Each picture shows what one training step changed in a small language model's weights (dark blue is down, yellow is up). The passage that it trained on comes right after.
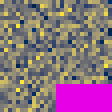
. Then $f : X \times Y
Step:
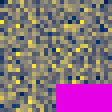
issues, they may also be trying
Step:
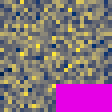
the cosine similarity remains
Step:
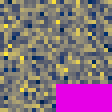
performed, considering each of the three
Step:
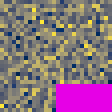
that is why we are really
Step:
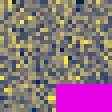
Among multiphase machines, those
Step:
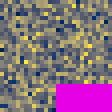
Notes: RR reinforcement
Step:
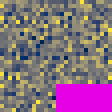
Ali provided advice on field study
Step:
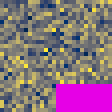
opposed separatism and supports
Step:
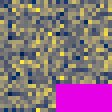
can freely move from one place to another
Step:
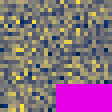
present study required the data collected from student teachers
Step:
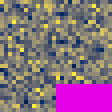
manufacturing technologies stand out due to
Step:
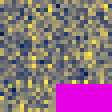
create any operation problems like resonance or
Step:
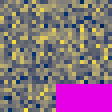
issues All animal studies were ethically
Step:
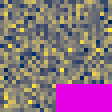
cranes still provided insights on how
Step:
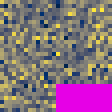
potential for growth as organizations seek to
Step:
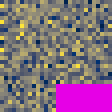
City, Karnataka
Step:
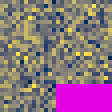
manuscript. All authors read and
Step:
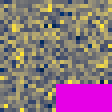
and half weeks duration,
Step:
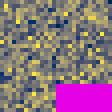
photocatalytic degradation of
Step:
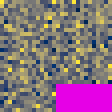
this approach, the research does not focus on
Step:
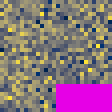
only a small proportion of all the
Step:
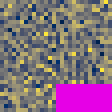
males and 51 females were selected
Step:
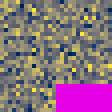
NSEC for all three planning
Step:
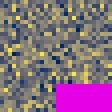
Dhatu* formation. The
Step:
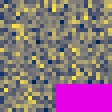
Task 8.5, named
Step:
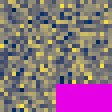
with coordinating conjunctions that
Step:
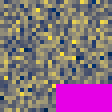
Improve education for girls
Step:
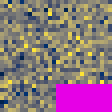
classified into 18 different types. There are
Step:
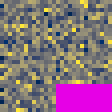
derivatives and presumably, are
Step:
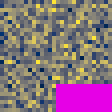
tasks are performed efficiently. This leads
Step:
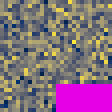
of those investigated for eligibility. The
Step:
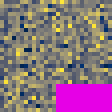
etc.) Biomass input: 100
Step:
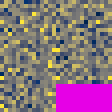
made on automation in material management,
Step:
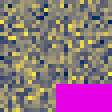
the rain rate (assumed constant
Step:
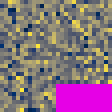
with disabilities and they do not know about
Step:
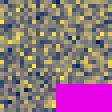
realms of public law, political
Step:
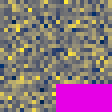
accessing skills and development opportunities, which will
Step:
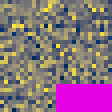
THE Calculus
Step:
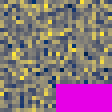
the acid catalysed path with no
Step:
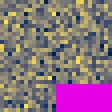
seasonal warming. The
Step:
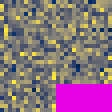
Forest biomass monitoring; Soil
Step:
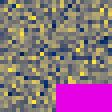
this research is to assess the extent to which
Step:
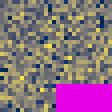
maximum fluxes of water to the
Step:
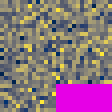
a period of four weeks. It can
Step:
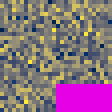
groups of species are doing poorly,
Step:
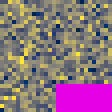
transportation, water, and research challenges.
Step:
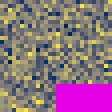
(SCT meters) from
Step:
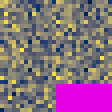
reporting the researches concerning medical image
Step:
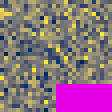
ever changing requirement of the end
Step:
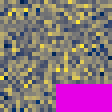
the gel to reach lower solvent
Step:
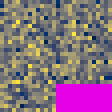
factors affecting the value of gross
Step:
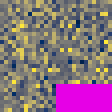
and several intermediate layers. -
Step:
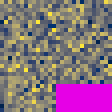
mountain watersheds will
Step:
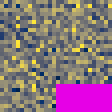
project, and wrote the
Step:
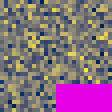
general formal framework that has been recently
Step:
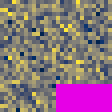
of the experiments and analyses makes the study
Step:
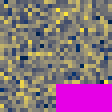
America, future warming of
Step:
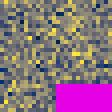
production/yields) and Soil
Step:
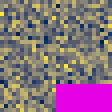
- Night pain and disturbed
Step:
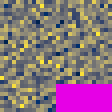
the professionalism of pharmacy services in
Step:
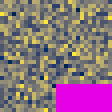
process it further), so the extended algorithm
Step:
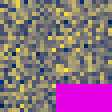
findings of this study are available in the
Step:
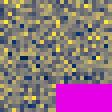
green (respectively in blue)
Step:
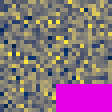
of sample (broccoli or
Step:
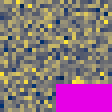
reprints of seals to separate
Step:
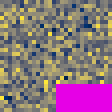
in soil are stimulated to germinate
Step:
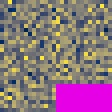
representation of women in managerial
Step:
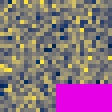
adsorption on the surface of solids
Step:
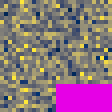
classroom, outside the classroom,
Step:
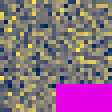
the flow, plasma also began
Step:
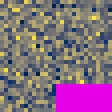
that the translator ³⁰
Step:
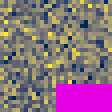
- High planning and coordination
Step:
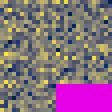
AND EDUCATION: A
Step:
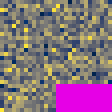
was used as the upstream model
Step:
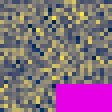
information in a range of literacy modes
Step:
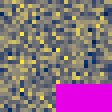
instance, the SE region of
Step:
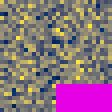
the literature review. Both authors designed the
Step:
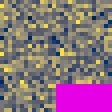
the significance of PE in
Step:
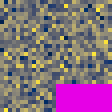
43 **Introduction** 44
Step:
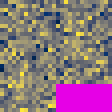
is the statistical analysis and its interpretation
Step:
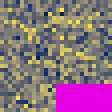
shark soup - 4)
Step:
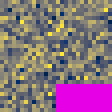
A best-fit line shows the general
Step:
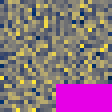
lotteries they did not enter or
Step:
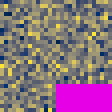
order of thermal flux turns
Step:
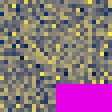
stamp duty evasion and
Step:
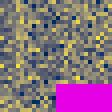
54 Spreadsheets,
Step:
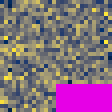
- 2) Verification Program:
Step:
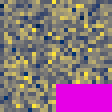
powers should be conferred to
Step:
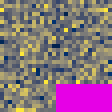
acidity and reagent concentrations :
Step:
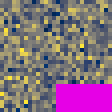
cases of non-Hodgkin
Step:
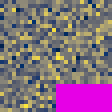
Abstract. This thesis examines
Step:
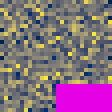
did not show fluorescence property.
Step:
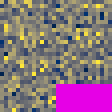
provide a detailed overview of the participating
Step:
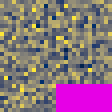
of the pristine strength
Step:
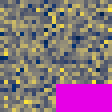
\geq 2$ is good;* -
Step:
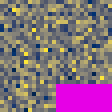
(short-, mid-,
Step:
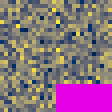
growth period, thanks to the fact that
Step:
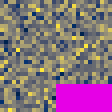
color. The background is a
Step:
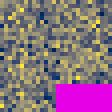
value In this study, the best value of
